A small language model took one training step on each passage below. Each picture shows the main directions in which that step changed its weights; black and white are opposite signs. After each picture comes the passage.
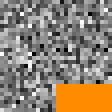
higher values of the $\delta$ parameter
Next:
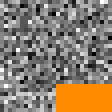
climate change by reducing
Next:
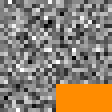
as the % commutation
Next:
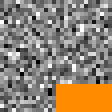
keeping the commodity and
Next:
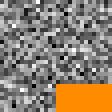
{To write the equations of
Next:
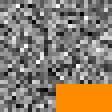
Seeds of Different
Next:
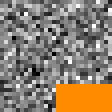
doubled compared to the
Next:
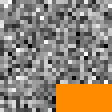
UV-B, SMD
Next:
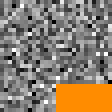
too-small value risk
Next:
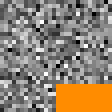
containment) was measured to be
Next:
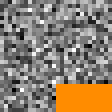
when she was young.
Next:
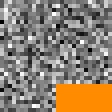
ecological dynamics which states that for
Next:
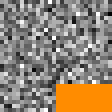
observers. These two
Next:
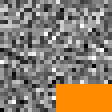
degree are shown to have a
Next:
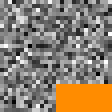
as a function of $h \in
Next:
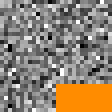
\omega & \Omega & \omega &
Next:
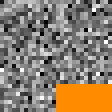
eigenvalue initially stays
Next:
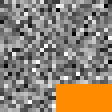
noted shifts in
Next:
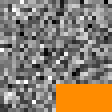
strength at the quantum
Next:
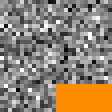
\cap \Lambda_m$ is
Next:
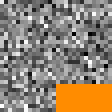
into different codes; similarly,
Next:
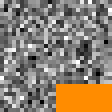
different redshift bins between
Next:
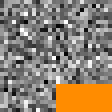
baffle plus vanes
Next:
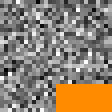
Washington, DC
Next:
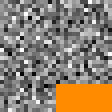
A \rangle$ we may assume in
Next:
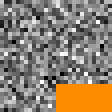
reviewing the abuse that
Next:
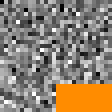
habits among secondary school
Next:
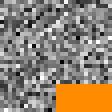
sections. This conclusion is
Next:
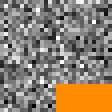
= P_c$ at which the
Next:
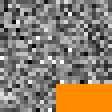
of cognitive,
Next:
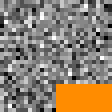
for enhancing customer
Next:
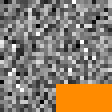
with a special relationship between
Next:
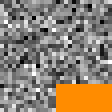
Corollary. \hfill
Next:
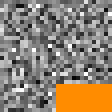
properties of contained reconstructed
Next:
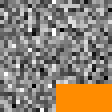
identified with the normal space of the
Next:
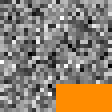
that we used. From the
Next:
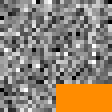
evident that prospects of
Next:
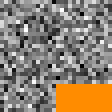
shortly after his release
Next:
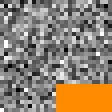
red dots in figure
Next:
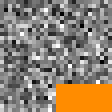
the effective coupling, we find
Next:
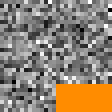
the scale is now large enough to
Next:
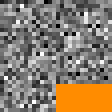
and dashed lines show the
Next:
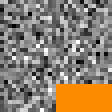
be said that obesity is
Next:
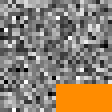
et al., 2019). However, some
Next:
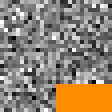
by Connolly et al.
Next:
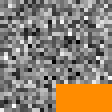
behaves for two different values of the
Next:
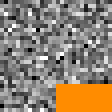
to referral rates is
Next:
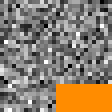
therefore increases the effective number of
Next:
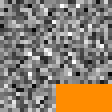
audience to interact with and
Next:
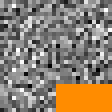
for this specific task and the
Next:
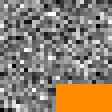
The level of SGOT and
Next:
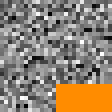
\newcommand{\ut}{{\tilde u}}
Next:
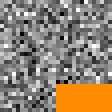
that contain only distributions with
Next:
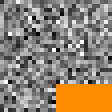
positions of neighboring
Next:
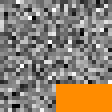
the time of writing.
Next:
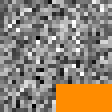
equivalently, on its dual
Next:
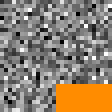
solution Now, we consider the following
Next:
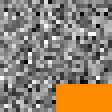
is defined as \begin{equation}
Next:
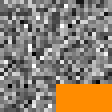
revealed the emotions of
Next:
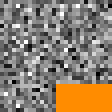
UAVs with short
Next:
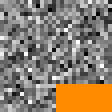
simpler case to pose a
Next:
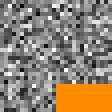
suggesting the existence of
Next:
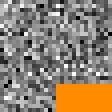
economical, require less
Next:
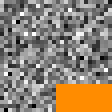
video aspect so that
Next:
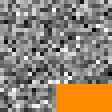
the main issues in EVA
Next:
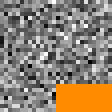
. \end{equation} This estimate
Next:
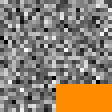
~ A <n$, then this does
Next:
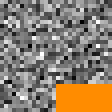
This is known as the {\em
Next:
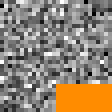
their harmonic versions. It
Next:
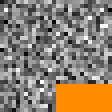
basis consisting of all prime
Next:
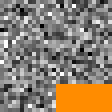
GeV are reconstructed from
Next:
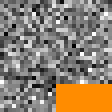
How can we have ten
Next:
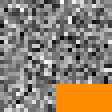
of life. The message
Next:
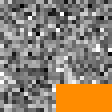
v\}$ . Terminal set
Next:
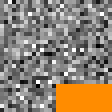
It is natural to ask when
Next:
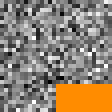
the tetrahedral site is
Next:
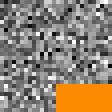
is normally flat along
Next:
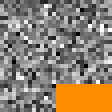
[1] [2]. The objective
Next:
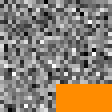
denote it by the same symbol.
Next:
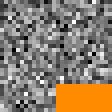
University, Dallas, Texas
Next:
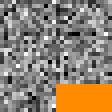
geometries represent
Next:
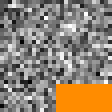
and sign in metallic
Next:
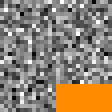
corresponding elements from periodic
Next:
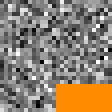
dimensional diffusion processes
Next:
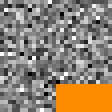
a set $\C$ of completeness
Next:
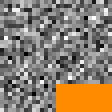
multiple returns to
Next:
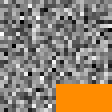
followed by a description of the
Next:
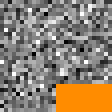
in the i direction G_{ij}
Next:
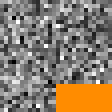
of anti-vaccine
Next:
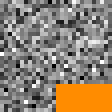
on the finite volume method. We
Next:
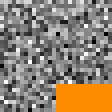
and the user's moving
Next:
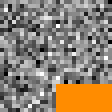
tr\`es ouverts.
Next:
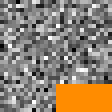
of the holotype
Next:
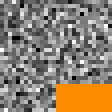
challenging cognitive
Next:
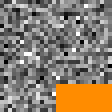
that have helped improve this
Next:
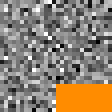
(GCM) simulations of
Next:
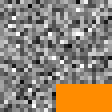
\ee where $b$ is the
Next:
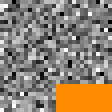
TCA48 were identified as
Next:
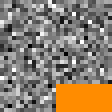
on-time graduation in higher
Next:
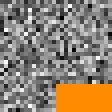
to be removed Lower
